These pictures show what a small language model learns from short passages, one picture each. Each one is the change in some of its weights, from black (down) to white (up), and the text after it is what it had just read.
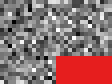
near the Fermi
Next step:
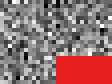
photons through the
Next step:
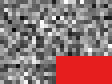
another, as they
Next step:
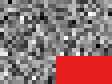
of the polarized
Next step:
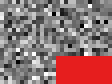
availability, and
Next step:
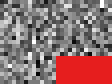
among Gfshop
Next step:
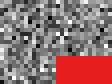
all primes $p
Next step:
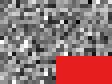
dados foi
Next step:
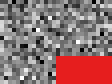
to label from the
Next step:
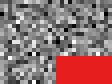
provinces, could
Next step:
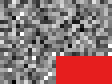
Much effort have been
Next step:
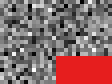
corresponding claim into
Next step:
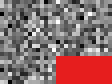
point depends on the
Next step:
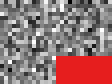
a proclamat
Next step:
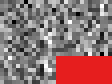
eat the food
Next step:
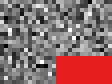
of pedagogical
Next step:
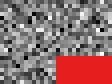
temas apresentados e
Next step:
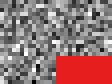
is to reduce
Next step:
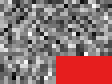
on cowpea
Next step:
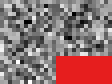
While matter effects
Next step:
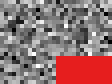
OF THE
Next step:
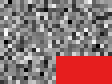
Center SFB
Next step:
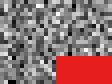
the team as a
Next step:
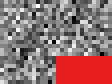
Gleanings from
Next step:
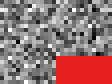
en la expresión.
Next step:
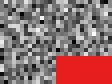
in the Fourier
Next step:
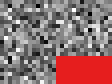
embasamento de
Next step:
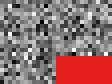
local communities,
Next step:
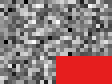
does not equate to
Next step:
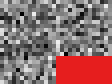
grounded in the
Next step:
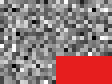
en el seno de
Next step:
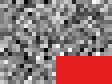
Es el proceso
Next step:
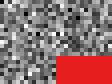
the Culture of
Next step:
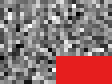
$R_K$ and
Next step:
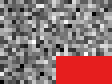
is a safe and
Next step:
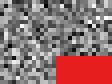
include all baseline
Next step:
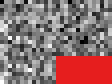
lit up by the
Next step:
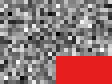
et de santé.
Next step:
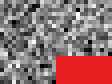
of speaker
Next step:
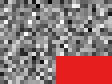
inibitori del
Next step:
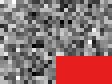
and awareness
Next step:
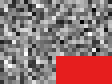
has a broad
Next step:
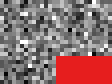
and their evaluation when used
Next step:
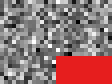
dimension $N$
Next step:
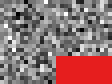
khusus 3.
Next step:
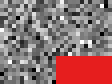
other incidental
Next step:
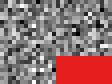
societies, and not
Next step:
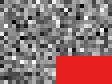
they thought it was
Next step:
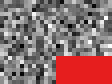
the seasonal and
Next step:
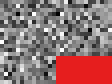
au sud du
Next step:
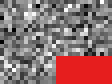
ham alohida
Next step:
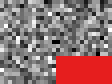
groups in volume
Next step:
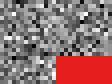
To handle this
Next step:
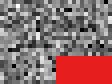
study highlights the
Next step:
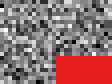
rice varieties
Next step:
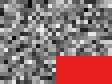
progress has been
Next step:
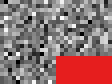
holidays, the
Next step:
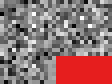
theory[7] was
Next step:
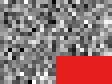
dijet production in
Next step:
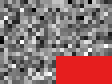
to total proper motion)
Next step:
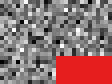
drinking water.
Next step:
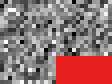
gekomen, er
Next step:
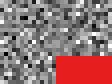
to be higher than the
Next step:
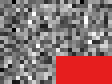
students [17], and
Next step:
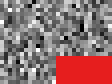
Western countries are
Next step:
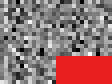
- . Size and
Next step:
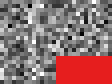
object plane of the
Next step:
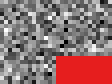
(second) order phase
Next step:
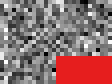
the degree of
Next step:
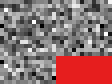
method achieves
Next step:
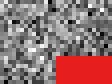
falling accidents
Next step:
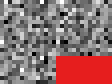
four transducers.
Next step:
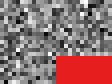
- Wilson,
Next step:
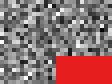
про захист
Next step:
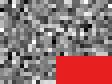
network of meteorological
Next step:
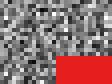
inner and outer
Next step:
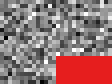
ниво на
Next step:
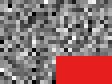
pastille de
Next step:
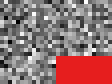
respectively. Statistical analysis
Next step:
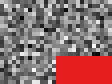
the DTG curve
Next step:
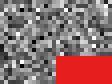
suggest that
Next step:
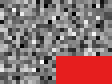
low efficiency. The
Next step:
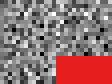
live music
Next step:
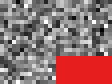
halo material in the
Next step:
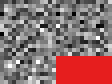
1 kHz. The
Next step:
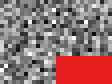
Web service
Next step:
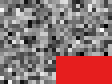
algún tipo
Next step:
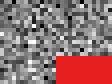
is 822, which is
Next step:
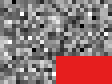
thus need to be
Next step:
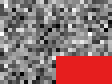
the experimental design was
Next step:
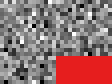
experiments. Some
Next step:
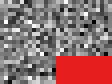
des gloses de
